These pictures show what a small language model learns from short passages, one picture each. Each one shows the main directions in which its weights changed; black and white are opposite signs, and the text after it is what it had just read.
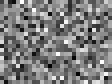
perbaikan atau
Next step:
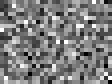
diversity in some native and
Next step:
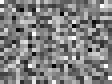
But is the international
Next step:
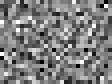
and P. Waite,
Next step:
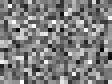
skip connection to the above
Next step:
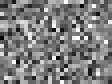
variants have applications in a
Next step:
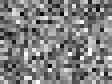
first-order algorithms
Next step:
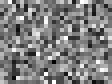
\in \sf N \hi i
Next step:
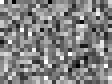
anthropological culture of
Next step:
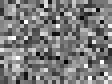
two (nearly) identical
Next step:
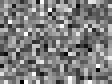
y para ello exige
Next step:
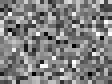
A), a)$ for all $\Gamma
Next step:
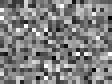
results reveal a sharp
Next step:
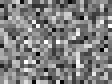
applied to the above model
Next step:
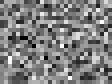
Mostrou-se a
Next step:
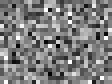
since $N\approx
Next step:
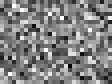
estilos. Uma
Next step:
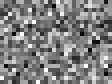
between at around 10
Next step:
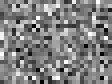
va to'qimalar aro
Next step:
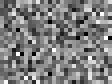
larger $N$ due
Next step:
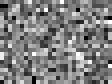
ways, can be more profound
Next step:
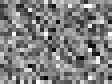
meshes. Due to the
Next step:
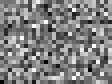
tashlash, ozish va
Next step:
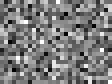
arrival to the port
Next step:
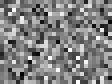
to low cellularity, out
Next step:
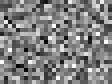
аналіз. –
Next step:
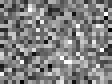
davantage que la
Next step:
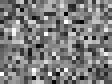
humans. Death
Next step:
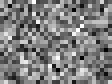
substitution of these
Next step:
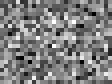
and if this ratio
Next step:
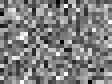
sum into \( k = 0
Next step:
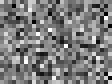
la metrique precedente sur
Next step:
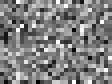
with insecticide control has been
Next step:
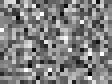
2 and the p-value is
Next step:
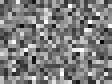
parenchyma and to
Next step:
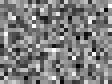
w}$ has critical
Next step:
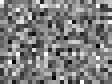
Metallen Die
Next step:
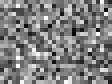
d) magic labeling
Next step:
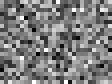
element $i\in R$ such
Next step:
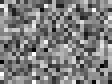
can never win upon one
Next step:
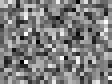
the transition process. The
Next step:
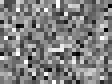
#2 \end{array}
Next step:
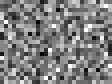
Не менш
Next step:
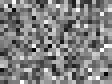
for fiber winding across
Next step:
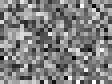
line contains now 4 of the
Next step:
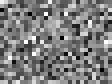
G, Cutrupi
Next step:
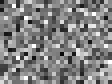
penegakan aturan
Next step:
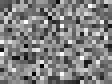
sua própria
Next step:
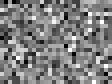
informing preventive
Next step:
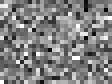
can be considered a constant of
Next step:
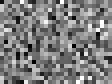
right-hand side
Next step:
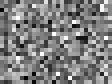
The other sampled plants
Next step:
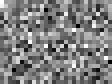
about higher-order containment
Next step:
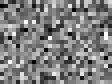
factors related with high
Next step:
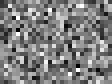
recurring constraints:
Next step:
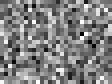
and (b) together
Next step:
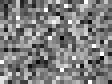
with the calculated
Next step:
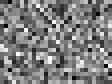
be an integer. The sequence
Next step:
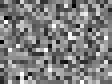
масаласи – бу
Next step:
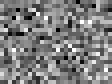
$H(z)$ denote the function
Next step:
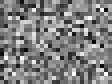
publication bias of
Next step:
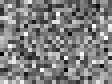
we performed a series of
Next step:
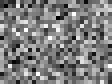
difference between the projected
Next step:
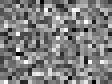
platformasi orqali
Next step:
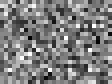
to the language of
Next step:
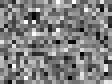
known that these values are rational
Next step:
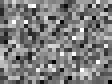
in $\Comp^n$
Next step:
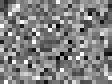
regulation. BESSs
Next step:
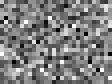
ірі ауыл
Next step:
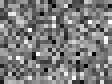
along $\gamma$ if and only
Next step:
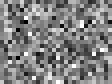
exploitable result,
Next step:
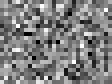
declare no conflict
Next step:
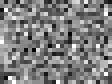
(conjunto de
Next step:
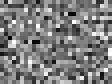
Bizning ma’naviy
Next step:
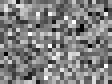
and results are made
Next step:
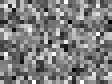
for researcher. This can
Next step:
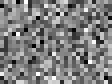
estas garantías se
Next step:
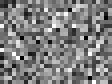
positive impact in improving the
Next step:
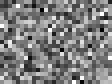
use. Alexander
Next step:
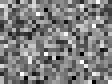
tools and provide a
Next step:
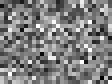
various needs of existing and
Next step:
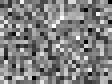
далеки от
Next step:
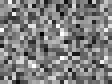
structure. The cohomology of
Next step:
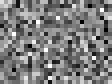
our empirical study where
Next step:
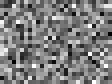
C_1 is a parameter
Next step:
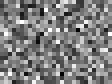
recommendations. The
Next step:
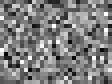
хос тажриба
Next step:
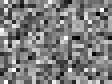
features achieves the
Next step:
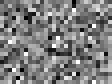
$p$. From this condition it
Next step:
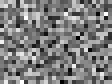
the fact that there was no other
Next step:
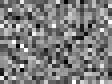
до твору,
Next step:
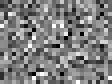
classified according to the
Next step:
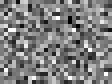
promedio diario de
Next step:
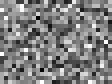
respostas serão
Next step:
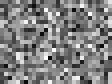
to pay wages. -
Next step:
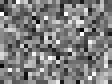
bubbles grow in
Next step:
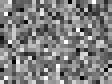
análise dos
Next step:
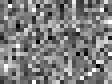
with the non-dominant
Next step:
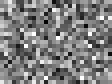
the cited_doi is
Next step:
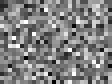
not shared by other
